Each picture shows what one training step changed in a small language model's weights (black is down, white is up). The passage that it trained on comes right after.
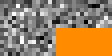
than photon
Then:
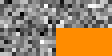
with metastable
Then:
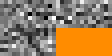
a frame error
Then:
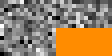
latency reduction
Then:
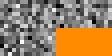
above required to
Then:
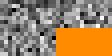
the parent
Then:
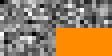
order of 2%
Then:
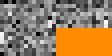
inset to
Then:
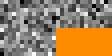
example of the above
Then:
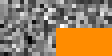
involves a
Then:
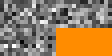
typical Hall
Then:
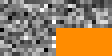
the corresponding number density
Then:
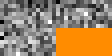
that is, of
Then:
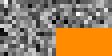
are required to
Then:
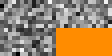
time. Due
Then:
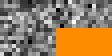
it is a
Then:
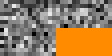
a function of
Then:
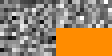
result. Here
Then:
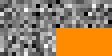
phase drift
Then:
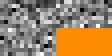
the dispersion
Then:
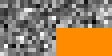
in few cases
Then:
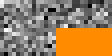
PCs a
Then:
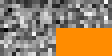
similar to those in
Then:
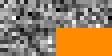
a unitary
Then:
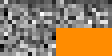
and the choice
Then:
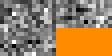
numerical simulations
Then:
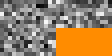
active'' from
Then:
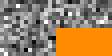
report our
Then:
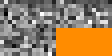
and the boundary
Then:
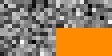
SC model can
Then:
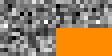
the Pearson
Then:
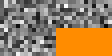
size and amount
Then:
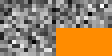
since the simulation
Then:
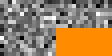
with the squared
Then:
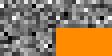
Type 2
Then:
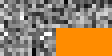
is violated
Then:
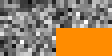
it will be
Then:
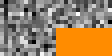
will refer to
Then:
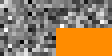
couplings and
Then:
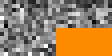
reveal a
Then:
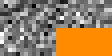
I would like
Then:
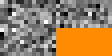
these regions are
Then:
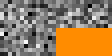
JN and
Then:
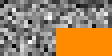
for generating and
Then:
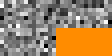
on DMC
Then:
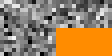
leads to a
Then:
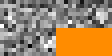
descent for
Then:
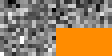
be fully
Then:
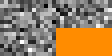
can be used to
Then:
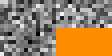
equations, a
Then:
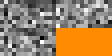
and offset
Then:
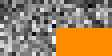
sound wave.
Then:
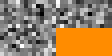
These moments
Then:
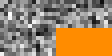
in the optical and
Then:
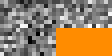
problem. In a
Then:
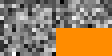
we numerically
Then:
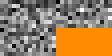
the number of
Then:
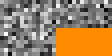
considered instead
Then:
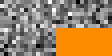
study. We study
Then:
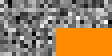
on Power
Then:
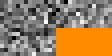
theories is
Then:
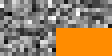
of PV power
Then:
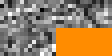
a background nearly
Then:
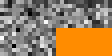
still a
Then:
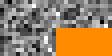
topological boundary
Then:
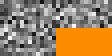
same time, if
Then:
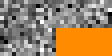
whereas the
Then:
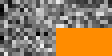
across varied
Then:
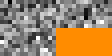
is the phase
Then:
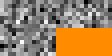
verify that
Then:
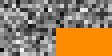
lower-order cases
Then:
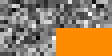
the bottom
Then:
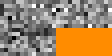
the fluxes.
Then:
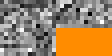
for sequences
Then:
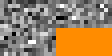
mass originates
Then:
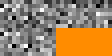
with the significant addition
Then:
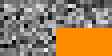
the criticality condition
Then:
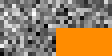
8 jets,
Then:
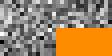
describe it.
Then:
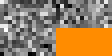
across system
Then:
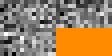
be created
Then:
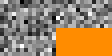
example, on
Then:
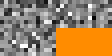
from the use of
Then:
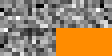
exist in both
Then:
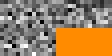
the mechanism
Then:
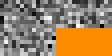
optical tuning
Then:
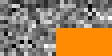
the central
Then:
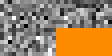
of the outer
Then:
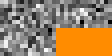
equations of the
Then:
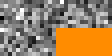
which relates the
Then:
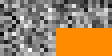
not be considered
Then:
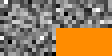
which models the probability
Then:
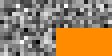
observed amount of
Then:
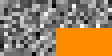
obtained using various
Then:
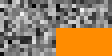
momentum is
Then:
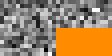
at the boundary
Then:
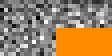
new infrared
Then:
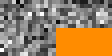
high tunability
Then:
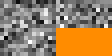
statistical properties
